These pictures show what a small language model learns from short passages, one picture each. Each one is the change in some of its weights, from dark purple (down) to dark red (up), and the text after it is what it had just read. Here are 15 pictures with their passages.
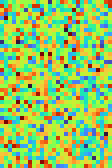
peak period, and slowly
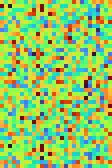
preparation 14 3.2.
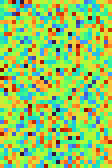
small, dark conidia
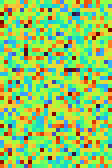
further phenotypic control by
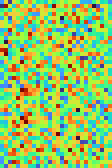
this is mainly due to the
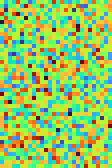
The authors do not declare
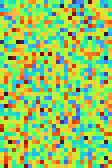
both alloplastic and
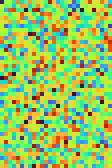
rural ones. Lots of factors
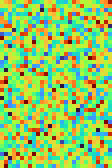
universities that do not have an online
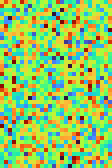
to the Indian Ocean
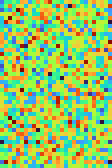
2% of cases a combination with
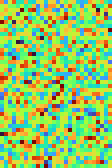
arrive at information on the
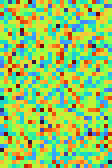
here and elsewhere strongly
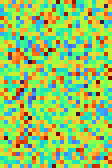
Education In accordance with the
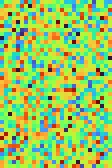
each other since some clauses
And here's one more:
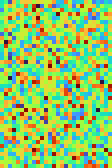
questionnaire, yoga-based
